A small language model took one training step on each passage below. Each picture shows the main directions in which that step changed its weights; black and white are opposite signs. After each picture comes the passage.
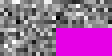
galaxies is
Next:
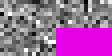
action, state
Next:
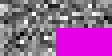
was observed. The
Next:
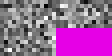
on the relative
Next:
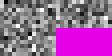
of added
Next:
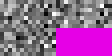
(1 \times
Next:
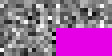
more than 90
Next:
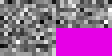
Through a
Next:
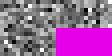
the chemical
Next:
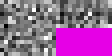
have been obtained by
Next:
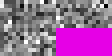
derived from
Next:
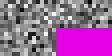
bulk of
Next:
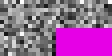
The solid
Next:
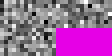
question, which
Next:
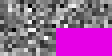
and the mass of
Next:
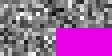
e nella
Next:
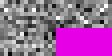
e estilos
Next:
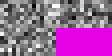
techniques in
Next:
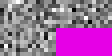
approaches can
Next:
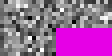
the simulated
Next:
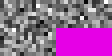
interested are
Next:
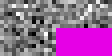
respondents can
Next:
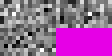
representation of
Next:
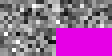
both a tool
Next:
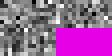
them from start
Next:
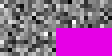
behaviour in
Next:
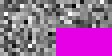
solute, is
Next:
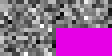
between IoT
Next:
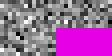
testnet of
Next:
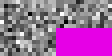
line style
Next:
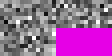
the outputs
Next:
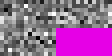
classe de
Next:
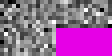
and digital
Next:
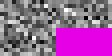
viability of
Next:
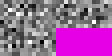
a causar
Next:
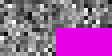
the quark
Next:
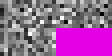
of the implementation
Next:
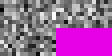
University of
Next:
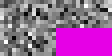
to the present
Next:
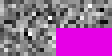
during the first
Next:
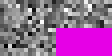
the performance of
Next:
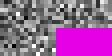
companies of
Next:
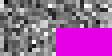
represented the
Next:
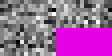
flips the
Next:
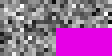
auf die
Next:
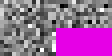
Found. of
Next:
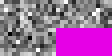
a multiplier
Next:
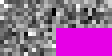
for the host
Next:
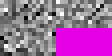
as plantas
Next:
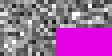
ontology is
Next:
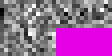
from the analysis
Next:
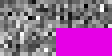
institutions can
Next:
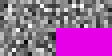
Educating the
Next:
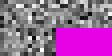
the bay,
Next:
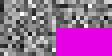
terms of their
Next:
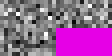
regions I
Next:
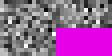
the most general
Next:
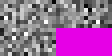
the potential can be
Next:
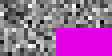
it is the
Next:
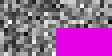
beyond the
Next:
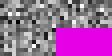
can stabilize
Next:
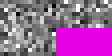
search for new
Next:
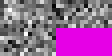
in one of the
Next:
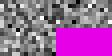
back and
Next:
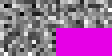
mean. For large
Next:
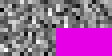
energies which
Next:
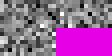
presentata in
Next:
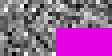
reason for
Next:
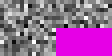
is the same as
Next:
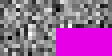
educate the students
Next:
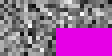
since the
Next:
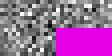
the expectations
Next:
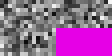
to ensure
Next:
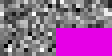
is formed by
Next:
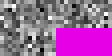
the coding
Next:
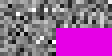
Auf dem
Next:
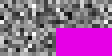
de metal
